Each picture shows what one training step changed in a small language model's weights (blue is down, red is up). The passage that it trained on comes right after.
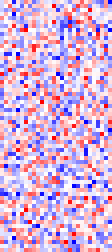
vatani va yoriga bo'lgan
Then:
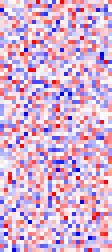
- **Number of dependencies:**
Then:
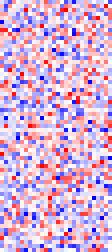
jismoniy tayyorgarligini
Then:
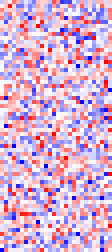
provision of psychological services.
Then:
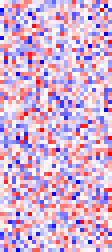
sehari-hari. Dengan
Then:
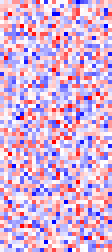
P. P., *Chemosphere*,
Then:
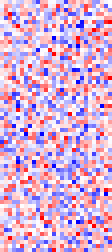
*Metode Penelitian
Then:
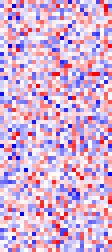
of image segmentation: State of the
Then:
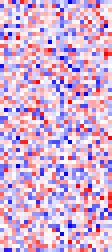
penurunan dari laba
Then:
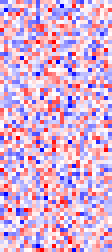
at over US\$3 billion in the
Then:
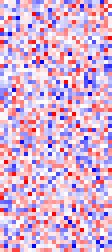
Weiss, "A database of
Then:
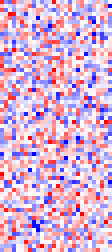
the same process in PM_NCM,
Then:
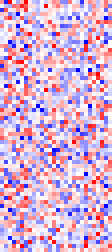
Schutz der Rechte und
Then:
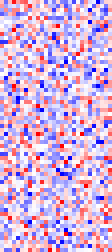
unidad de la misma de la mano del
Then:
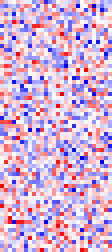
the level of 95%, the following results were
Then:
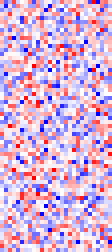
и реализации статистической
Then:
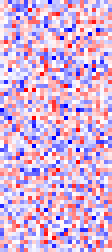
elemental composition (mean values of
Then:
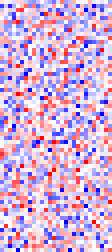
the sensor networks application requires
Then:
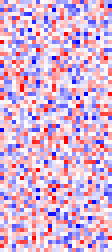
on-chip voltage reference
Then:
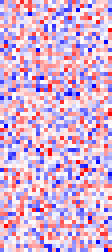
result should be free extraneous variable.
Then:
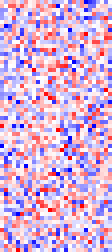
Adjusted Financial Score
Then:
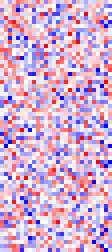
study used resting site and spray
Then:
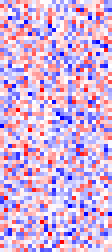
obras con la pretensión de
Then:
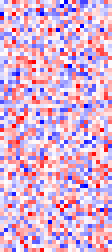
de ce travail, affirment dans
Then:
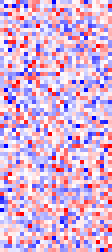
Clinical Pathological Considerations*.
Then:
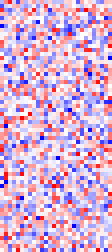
Studies Items no. Items
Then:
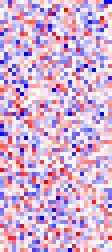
productivity in Senior Secondary
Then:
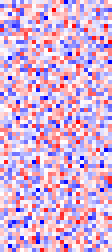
School of Chemistry,
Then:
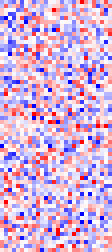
University of Extremadura,
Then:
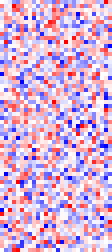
conception bipartite C'est
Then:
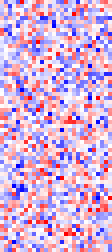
talabi nafaqat
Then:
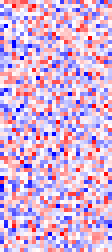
familiei, fiind preferate
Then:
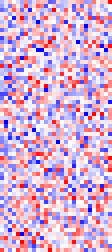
цього аспекту включає
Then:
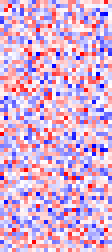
the sacred*. Guilford
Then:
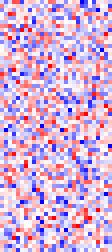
Hadina cukup baik.
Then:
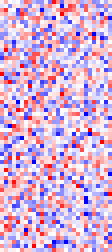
the administrative staff worse.
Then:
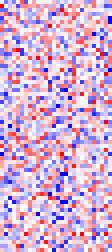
and sharing of knowledge between the two
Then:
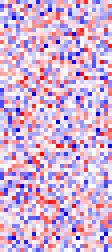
voor de toekomstige
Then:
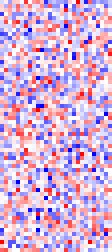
connection ~Serial(); int
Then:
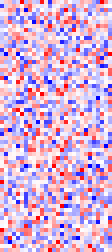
ethical dimension rooted in ecological
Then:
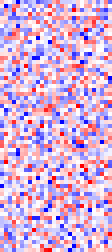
is axial immersion angle of
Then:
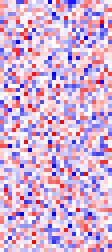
that involve experimental validations using the
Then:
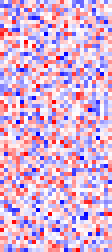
components. The interconnection between the different
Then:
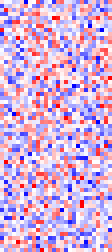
radiation exposure to the heart,
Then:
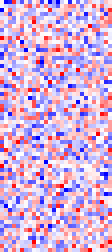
қилиниши назарда
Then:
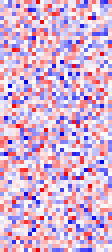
to a high value of PV module
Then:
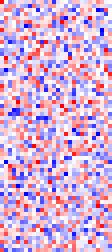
equilibrium xenon state is
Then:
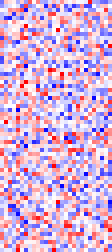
actor; para luego
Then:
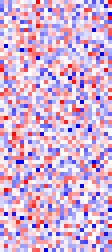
толерантності, яке
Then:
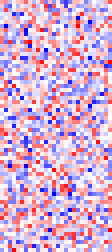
described the reproduction of
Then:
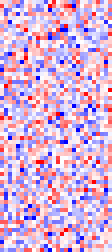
des apports les plus significatifs du
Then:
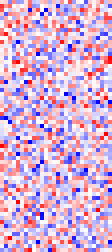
mg/Watt in SHJ
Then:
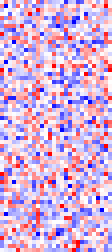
mustahkamlash, uning
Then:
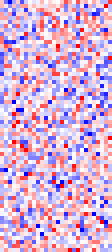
delays develop communication skills and
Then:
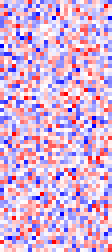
the mutant huntingtin protein
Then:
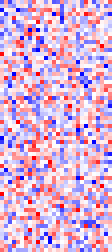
экспортной ее части,
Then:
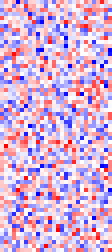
and gas from Egypt."
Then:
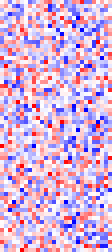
donner des coups de matraque
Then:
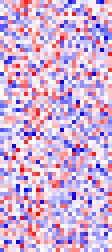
soleil, la pratique de
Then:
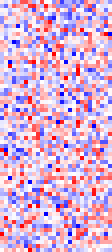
oder Galos et al., 2015).
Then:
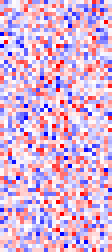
Higher Education*, 70(6),
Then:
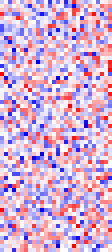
процессе труда часть
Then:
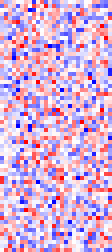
to remove up to 100%
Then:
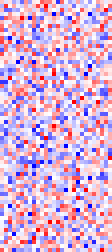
care compared to those perceived as
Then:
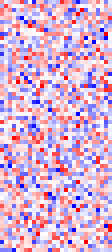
information). This process determines not only which information is
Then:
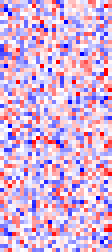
and **"deep learning"**, which
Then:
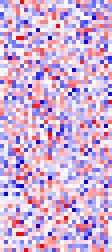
motor torque against rotor
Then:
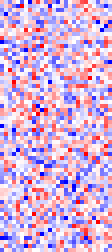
беременности в условиях
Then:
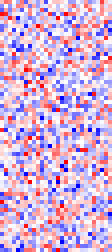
taranglashuvi va katta
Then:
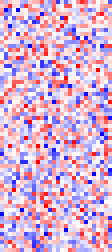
outside the road limits. As it is
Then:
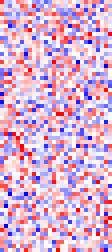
The findings of this study can be
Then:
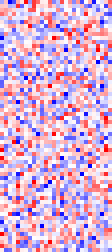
и сортовых растений
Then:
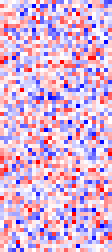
Interval (TOI)
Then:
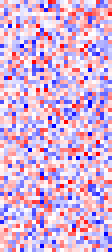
dos “Filhos do seio da
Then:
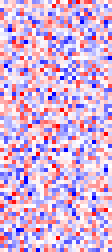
fat-1 transgenic mice was significantly
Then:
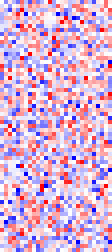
etamiz”, dedi Yevropa
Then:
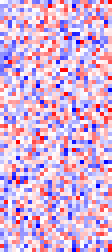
conclusions or data interpretations.
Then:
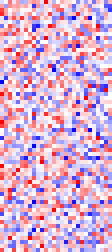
дахлсизлиги -
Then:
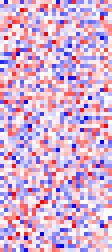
a liquid as collection of
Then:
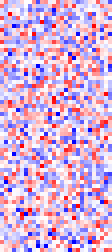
The term ICT includes any
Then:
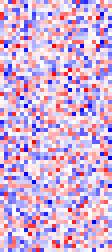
хората, живеещи в
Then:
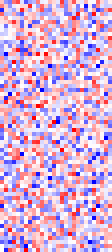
problem is the problem of assigning
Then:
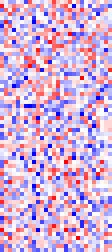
qiymati va iqtisodiyotning
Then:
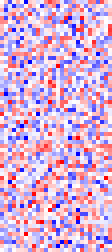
Cracking forces Ultimate forces
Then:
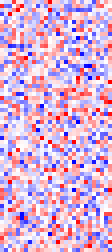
ensure efficient delivery of
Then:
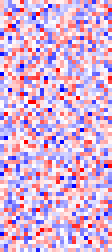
e conseqüentemente –
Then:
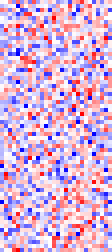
Movement areas of the brain are
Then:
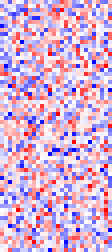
nutrients plays a key role
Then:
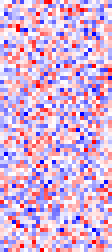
chiqib belgilaydilar.
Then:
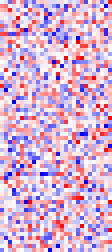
swelling showed focal areas of
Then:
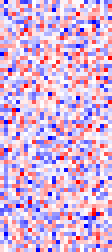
сфера України в сучасних
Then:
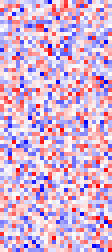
norms and healthcare environments.
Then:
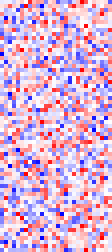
academic and non-academic
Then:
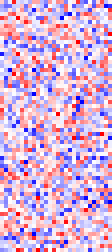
naqsh kompozitsiyalarida
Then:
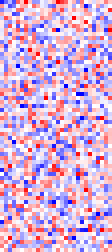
несбыточному богу»
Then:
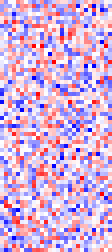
the competition process that is basic to the
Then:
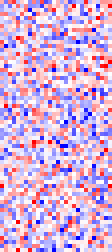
the short-sampled data. In
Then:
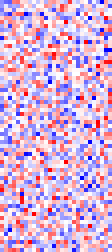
scale on the y-axis. All
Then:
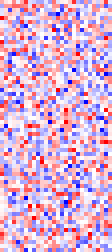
Value Belief Norm Theory and
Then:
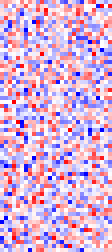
(паузи, логічні
